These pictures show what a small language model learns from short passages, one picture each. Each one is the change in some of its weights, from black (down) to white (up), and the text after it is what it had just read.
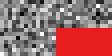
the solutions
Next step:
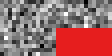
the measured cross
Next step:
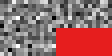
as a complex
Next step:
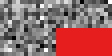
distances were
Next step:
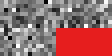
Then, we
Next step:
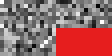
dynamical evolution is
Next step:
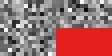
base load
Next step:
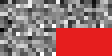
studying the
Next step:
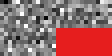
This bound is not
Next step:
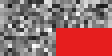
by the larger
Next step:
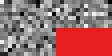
estimate the
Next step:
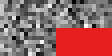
that, on a
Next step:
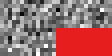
the sources with
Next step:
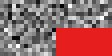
not possible to
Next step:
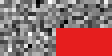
surface representations
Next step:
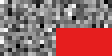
correlation functions
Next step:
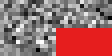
in a compact
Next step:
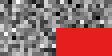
remains zero
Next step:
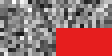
the inverse of
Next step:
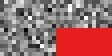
solvers in
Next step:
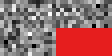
spot can be
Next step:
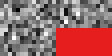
lens was used
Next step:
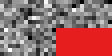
text including
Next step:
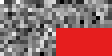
observations of this
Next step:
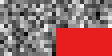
associated with the
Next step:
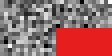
of these systems may
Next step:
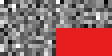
quantity at
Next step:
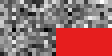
a value of
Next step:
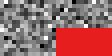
and magnetic flux
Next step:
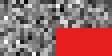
dots show
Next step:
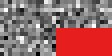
section provides a
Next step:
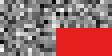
linear function under the
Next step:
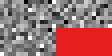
collects the
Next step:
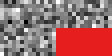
tangle of
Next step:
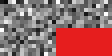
overlaid with
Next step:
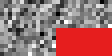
the temperature dependent
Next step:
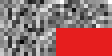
the full
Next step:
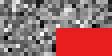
coupled in the
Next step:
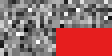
cover a
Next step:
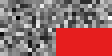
we stress that
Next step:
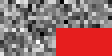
population of
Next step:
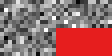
We compared our approach
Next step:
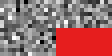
periods for
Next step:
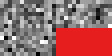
on the calculations
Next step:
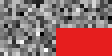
solution is a
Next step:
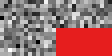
(and the
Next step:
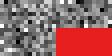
including rail
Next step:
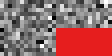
to 2~m
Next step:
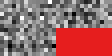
we arrive
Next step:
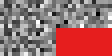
leads to the
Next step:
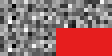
be used below
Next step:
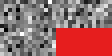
the top and
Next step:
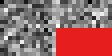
generalized to
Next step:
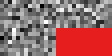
agreement is
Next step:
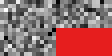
three sequences
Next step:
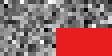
x$ and
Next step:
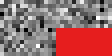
gauge group,
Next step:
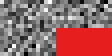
binds the
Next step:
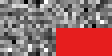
velocity has only been
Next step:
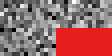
remaining part
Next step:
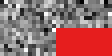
$L$ are
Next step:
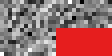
the effective dead
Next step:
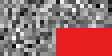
theories that
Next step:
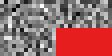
as either
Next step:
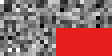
limitations as
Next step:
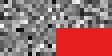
in completion
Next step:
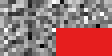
previous step
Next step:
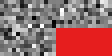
Training &
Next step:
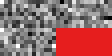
position, one
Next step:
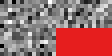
the average basin
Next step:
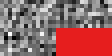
the procedure
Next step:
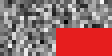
of the theory
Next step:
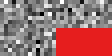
& Obs.
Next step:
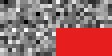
local measure of
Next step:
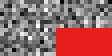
provides an
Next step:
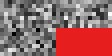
of the electron
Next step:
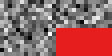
to the best
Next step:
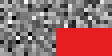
be observed, which
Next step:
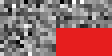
result, while average
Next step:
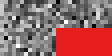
that the final
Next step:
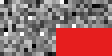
radiation and
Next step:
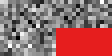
may result in the
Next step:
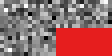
regarding the
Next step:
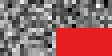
to increase
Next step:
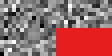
disk. It
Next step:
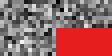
but it has
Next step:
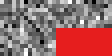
decay of the
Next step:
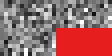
of the quantum part
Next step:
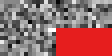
is particularly
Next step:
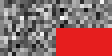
of our results.
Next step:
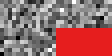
the observation
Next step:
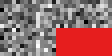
has largely
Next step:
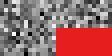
in which case the
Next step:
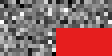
\rightarrow &
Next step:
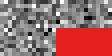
where improving
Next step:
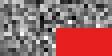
scales much
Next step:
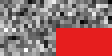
the context of
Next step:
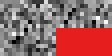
is orders of
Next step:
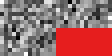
through the current
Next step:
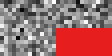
a {\tt
